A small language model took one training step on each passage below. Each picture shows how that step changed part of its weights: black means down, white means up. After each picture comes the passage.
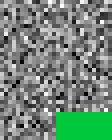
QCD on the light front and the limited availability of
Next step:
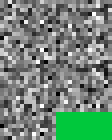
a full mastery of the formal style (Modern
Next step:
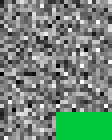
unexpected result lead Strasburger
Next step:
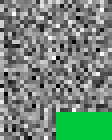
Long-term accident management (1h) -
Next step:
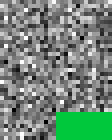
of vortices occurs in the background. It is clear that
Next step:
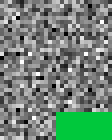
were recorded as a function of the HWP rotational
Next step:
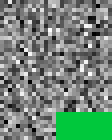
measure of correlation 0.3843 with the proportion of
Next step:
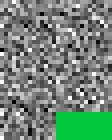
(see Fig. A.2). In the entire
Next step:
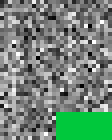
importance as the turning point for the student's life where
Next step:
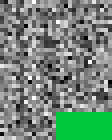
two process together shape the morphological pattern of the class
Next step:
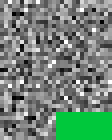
resistivity and the thermal expansion coefficient is illustrated in
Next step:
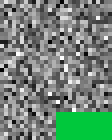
since that is the only region where the behavior of
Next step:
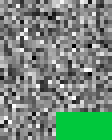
as indicative of upper limits. We have not taken into
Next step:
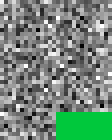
depict the influence cited retracted references having on
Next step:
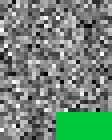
rivers, and wetlands as significant 274
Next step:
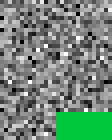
surface registration frameworks that target 3D reconstructions in
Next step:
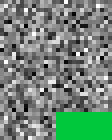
3.1 Anticipated inventory updates The
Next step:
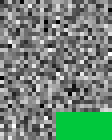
connected to the distribution system could have a significant impact on the
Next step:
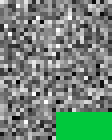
on the $e_2$-axis) or
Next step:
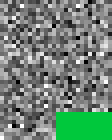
given by \begin{equation} df =
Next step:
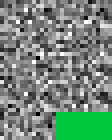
Research question two asked, "Are there significant differences
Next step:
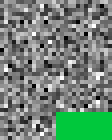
Survival of the Infective Juveniles
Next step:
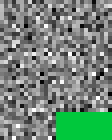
$T\ll \Delta_c$ and comes from
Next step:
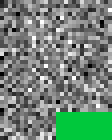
particles located at $r>r_p$ rotate
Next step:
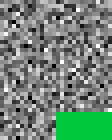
problem ($2 \leq t \leq N$) when a
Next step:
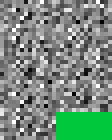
Testing CA AF.Testing CA Training
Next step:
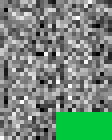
ROBERTO PONCE
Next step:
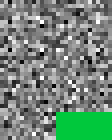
Salau serves as a reviewer for several
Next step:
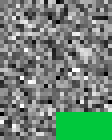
in plants in different forms, in a
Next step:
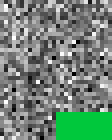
and sheets will satisfy this requirement, i. e.
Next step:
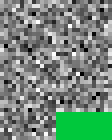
of advocates, especially younger
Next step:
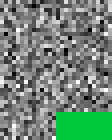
camel farmers is more profitable than moth
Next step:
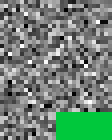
A comparison of $L_{\rm X}/L_{\rm
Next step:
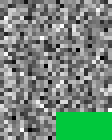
Nodules appearing as circular indistinct
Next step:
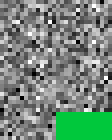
administration, funding acquisition, writing-review and
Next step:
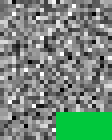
(*Dulinius* Distant,
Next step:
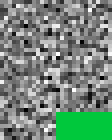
*If Sharks Disappeared* by
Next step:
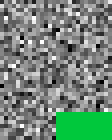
of Property~\ref{Oc} for
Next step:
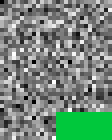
crackers are experts in psychology to
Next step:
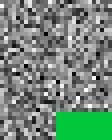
and 5 m systems: a) loader wagon
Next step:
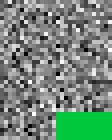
transparent potential supporting an ensemble of gray
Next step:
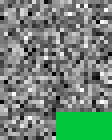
equilibrium volume ($V_0$), Bulk modulus
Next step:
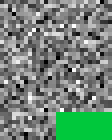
loading and proposed formula for calculating shear stress intensity
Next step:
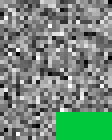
this SAPF is constructed from a four-leg
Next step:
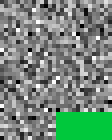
the associated electricity distribution costs and taxes, making load
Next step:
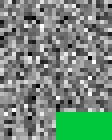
sac, either by incising the gastrocolic
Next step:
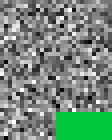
at San Jose, California, in
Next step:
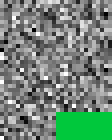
and wives in a single breath, the
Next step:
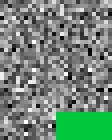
design maximum should be obtainable. Presently, due
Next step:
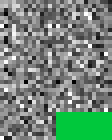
for LaAsS. In both compounds, the
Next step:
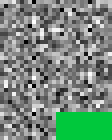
“An Appraisal of the Legal and
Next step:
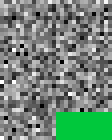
quasi-stationary, it can be described by
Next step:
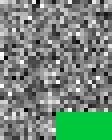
is true when the DD-ME2 EDF is
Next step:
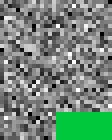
length $k$ of an RTW. These
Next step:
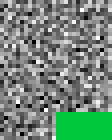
occurred in Basilicata Region
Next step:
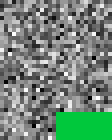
importance of bytes, overlooking their cooperative effect
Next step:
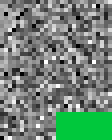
snippets with ground-truth
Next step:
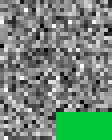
concentration ($\mu\text{g/mL}$) 10
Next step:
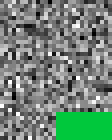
substitution between goods:% \[
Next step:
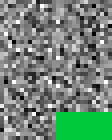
remaining fixed throughout the 1971–2100 time
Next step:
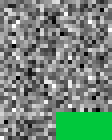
decimals. As a consequence, the macroperiod
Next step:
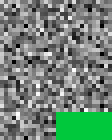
waves. \begin{table}[H] \footnotesize
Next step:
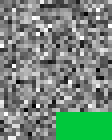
team; opportunity is to be missed.
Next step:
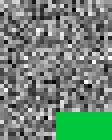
$n$-photon state sent by Alice is given by
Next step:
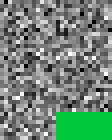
\end{widetext} where
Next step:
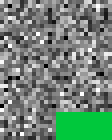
years of the 14th century. This continued for a
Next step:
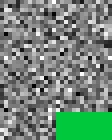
model is to define the interpretation of the Topic
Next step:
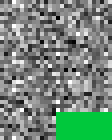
disappear. It is clear that when the
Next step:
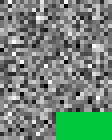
effects or require advanced monitoring [7]. Consequently,
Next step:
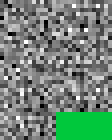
observing nights are offset vertically. The upper panel
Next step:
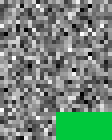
gender, the family history which make today's
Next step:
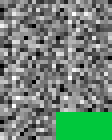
Qadirabad DG Khan²Women
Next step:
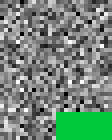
use when commuting to work? (private car,
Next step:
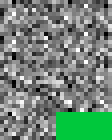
*Polydesmus complanatus*
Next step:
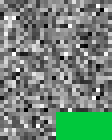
each amplifier. Now both tube types are
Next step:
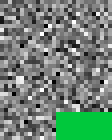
using a least-square inversion matrix $\theta^\pi
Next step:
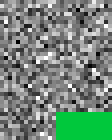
of the fibers are advantageous for applications of the carbonized
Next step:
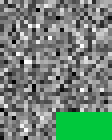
classical metrics while addressing the temporal dependence gap identified by recent
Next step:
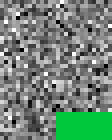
are more exposed to environmental factors; 3.
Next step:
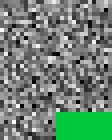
one order and 2 samples with another. \item
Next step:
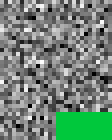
female experienced farmers and through indigenous knowledge, name
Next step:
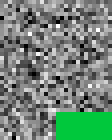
an inverse temperature and apply the same (time-independent)
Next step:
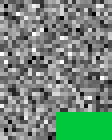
continuously-varying and on-off control.
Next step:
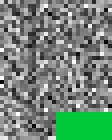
living conditions than those available in their home countries
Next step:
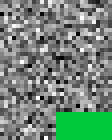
of it: nodes are connected precisely because of the groups they
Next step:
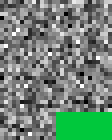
ground-state entanglement entropy this implies that the entanglement between the
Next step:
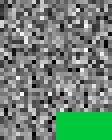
context, situations, available resources at the time and inner
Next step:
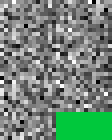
them. In the following, we will show that the community
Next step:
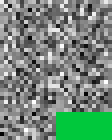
the research questions. There were 29 studies with a total of
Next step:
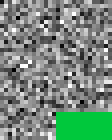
have minimal IT set-up, saving them from
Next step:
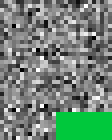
identified by the International Atomic Energy Agency
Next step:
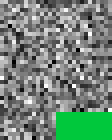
spread of true and false news online. Science
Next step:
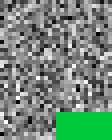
oriented fibres, to a composite sheet with all
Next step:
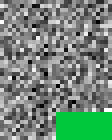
407 were characterized, and FTIR analysis confirmed
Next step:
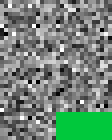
shows that for {\bf Dist -1}, the average
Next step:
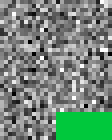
as m (gradient) and c
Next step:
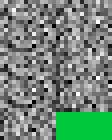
S. Honikman, T. van
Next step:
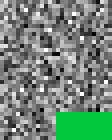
The m/z 249 ion formed from
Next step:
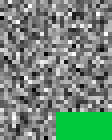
modulate sidebands onto the input laser signal for accurate
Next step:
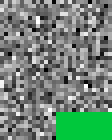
affected, more than 6 mandal 3 3.
